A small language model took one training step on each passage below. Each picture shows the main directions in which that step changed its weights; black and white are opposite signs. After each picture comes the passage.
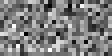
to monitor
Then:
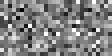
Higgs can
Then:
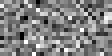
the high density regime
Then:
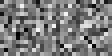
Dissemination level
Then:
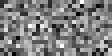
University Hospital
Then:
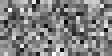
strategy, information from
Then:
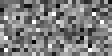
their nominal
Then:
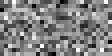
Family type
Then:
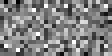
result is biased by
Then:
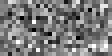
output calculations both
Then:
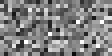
as the type of
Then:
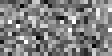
similar expansions
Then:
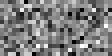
varied according to
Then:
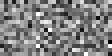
Notice that by
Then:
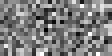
very different. The
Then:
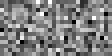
ask questions
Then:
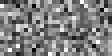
showed that patients
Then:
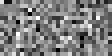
Demographics &
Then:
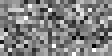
a violation of
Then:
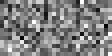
and investigation
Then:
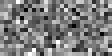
rotation required
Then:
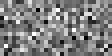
is found is at
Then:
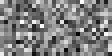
to December
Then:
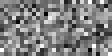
the right of the
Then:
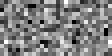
Just write
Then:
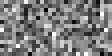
& out & in &
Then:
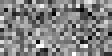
concentration of
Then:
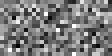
the realization of
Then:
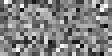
theoretical model to
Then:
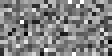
page space that the
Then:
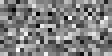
the answer
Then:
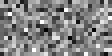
lattice data. A
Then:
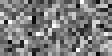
deep in the
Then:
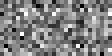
beams to the
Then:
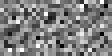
the MBH
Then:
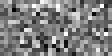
which are still
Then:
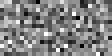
resolution (up to
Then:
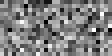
in XRD which
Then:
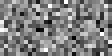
that all space and time
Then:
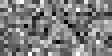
thus trades
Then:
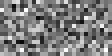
of chemists with
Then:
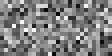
farmers in the
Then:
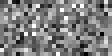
reconstruct information
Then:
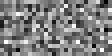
to Join
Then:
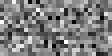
for small $p$,
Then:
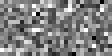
which are proportional
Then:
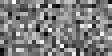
Bosnia and
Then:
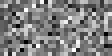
with the lowest
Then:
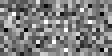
real energy plane
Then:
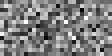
of reducing a
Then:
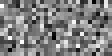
shows STXM
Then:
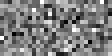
come with change and
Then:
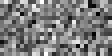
universally to
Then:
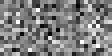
The quality of
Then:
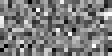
is central to
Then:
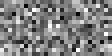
led to the
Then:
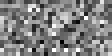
from May to
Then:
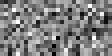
the level where it could
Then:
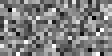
may represent effectively the
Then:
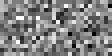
der Waals
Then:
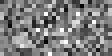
higher NPR.
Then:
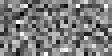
panel) using
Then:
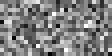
and heating, we
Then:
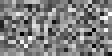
to generating our test
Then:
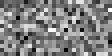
red edges mark the
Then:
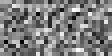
with TD had
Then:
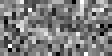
integral theory, several
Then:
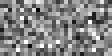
levels of both
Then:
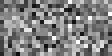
several variables that are
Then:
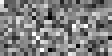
which the \dt
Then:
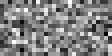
Formulations From
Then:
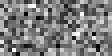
using a shift
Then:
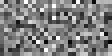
the ionisation
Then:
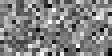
state of the system.
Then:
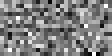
employ a BB red
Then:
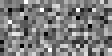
regression tool
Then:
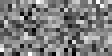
behaviors, such as
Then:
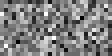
in a quantum system.
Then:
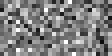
\mathcal V$.
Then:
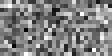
not become overly
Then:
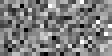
In the SvR
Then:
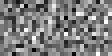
cusps are
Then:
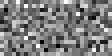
5 presents a
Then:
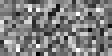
to 1, and the
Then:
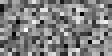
Flanders this
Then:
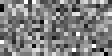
negative impact
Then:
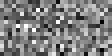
density distribution is an
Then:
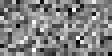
prevalence in the
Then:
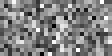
interest. DATA
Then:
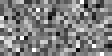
is the regime of
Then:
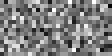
approach, via the
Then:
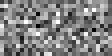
of a 2D
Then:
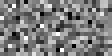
dynamics (including
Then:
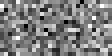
50% after
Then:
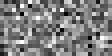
exists $\delta
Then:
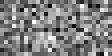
this becomes
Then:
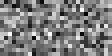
mainly determined by
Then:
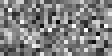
have important impact in
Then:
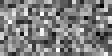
way users
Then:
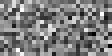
the input ones
